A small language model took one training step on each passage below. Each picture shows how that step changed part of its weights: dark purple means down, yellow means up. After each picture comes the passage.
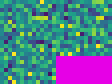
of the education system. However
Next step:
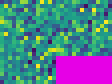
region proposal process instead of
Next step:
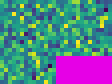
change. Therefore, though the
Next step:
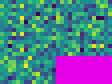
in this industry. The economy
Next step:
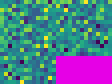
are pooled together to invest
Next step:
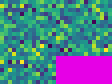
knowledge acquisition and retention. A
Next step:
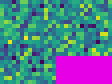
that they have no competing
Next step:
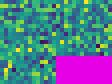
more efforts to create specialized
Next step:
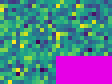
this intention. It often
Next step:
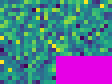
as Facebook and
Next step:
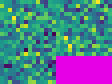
and non-modifiable
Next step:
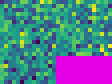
project. This task is connected
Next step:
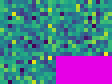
yield for 10% catalyst addition
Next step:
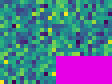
assay), inflammatory response
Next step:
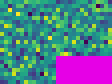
important method to find and
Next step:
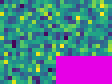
authorities of the administrations responsible
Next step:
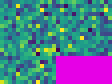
experimental solution that necessitates
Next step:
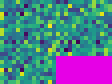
Environmental resources and income generation activities
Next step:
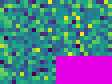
de Maio de
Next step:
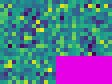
non-ferrous construction
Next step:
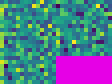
the construction of engines in
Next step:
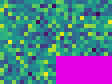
all the population as it is
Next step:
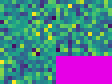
Reconstructing rural memory
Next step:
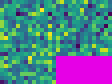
softening of hard water.
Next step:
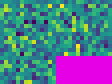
μm is negligibly
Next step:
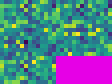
In the group of women with
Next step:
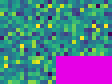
other parameters in the process of
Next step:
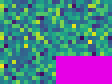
VAT; visceral
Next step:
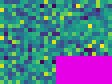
patients have BCC.
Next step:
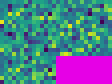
Digitally Signed
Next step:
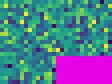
respondents chosen through a combination of
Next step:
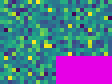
and incubated at 37
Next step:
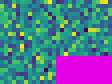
hospital in Bihar Region.
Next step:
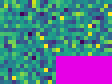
e.g. the double
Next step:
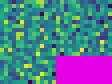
at the Base of the
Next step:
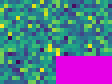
the pair – either by a
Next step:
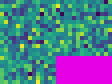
milk from informal sectors.
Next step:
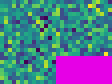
T. European Efficacy
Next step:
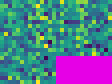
request. The simulation models
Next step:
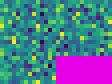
only (b) adhesive
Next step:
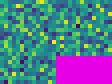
of the gust can be
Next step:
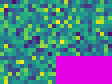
an argument to an essay
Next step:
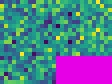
Poland Decent work indicator
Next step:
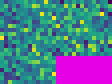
both P-MFC
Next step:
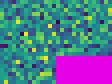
14 of PROCESS macro
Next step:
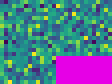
techniques and new technologies, through
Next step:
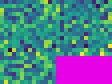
of role play activities are
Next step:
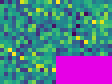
picture^[7]. These
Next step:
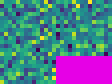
mean values of the absolute difference
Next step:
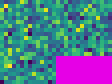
reason why she cannot perform well
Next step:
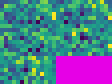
1) Appearance
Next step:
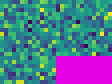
3) Evaluate programmes
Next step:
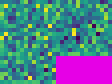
W' , work above critical
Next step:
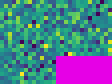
instance, the inactive
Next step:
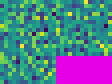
as summarized in Figure
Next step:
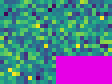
medical images by involving the ability
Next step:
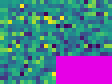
separately with 10ml standard
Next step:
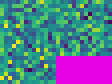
of law. Though the
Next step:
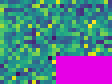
the type of viral
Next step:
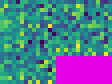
mold and not, as
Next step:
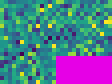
various sizes is depicted in
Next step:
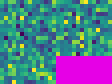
correlated to be the
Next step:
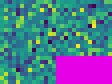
samples collected in habitats associated
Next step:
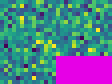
change in the NHS
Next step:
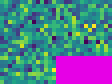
these, one depends on the
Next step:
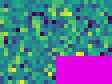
dalit writers made
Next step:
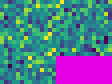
h_r alone does not
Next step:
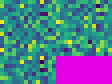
sweep, and multiple stress
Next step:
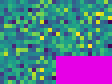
months B125 Skin
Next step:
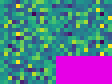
of information about specimens from
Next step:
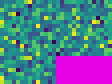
synthesized via in situ
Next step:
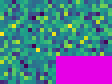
education should be experienced, easy
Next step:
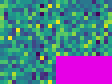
external or internal stimulus,
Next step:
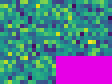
Software Engineering Group,
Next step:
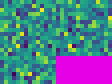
slopes of the curves.
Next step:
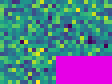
the development of these machines
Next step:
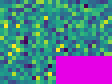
of contending cells. As
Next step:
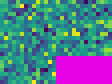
and less weight loss during
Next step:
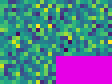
these terms. The teacher
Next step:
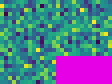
direct tax contribution and economic
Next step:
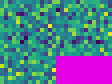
hence flexural strength of the
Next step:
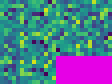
from all the stakeholders in the
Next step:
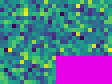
to measure:** % records with
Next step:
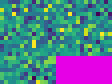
have been made in the past
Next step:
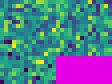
of every individual. The
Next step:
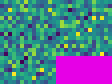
but will be anonymised
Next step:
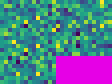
Figure 6. For agricultural enterprises
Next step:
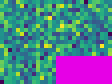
Last but not least,
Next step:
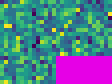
proposed changes? Justify
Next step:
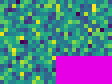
destination. Also, the
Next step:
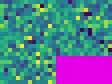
linear functions of temperature that can
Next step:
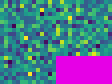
plugin was used.
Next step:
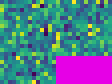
the residual catalyst. In
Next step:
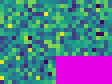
fisheries and marine
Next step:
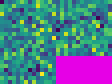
S.2013 Development Policy for
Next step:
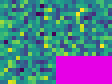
or both, lack of
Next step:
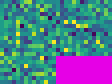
depicts the system model for
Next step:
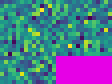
added antibiotics penicillin
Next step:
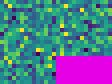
*Borderlands in World
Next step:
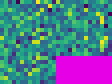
measured mood metric and
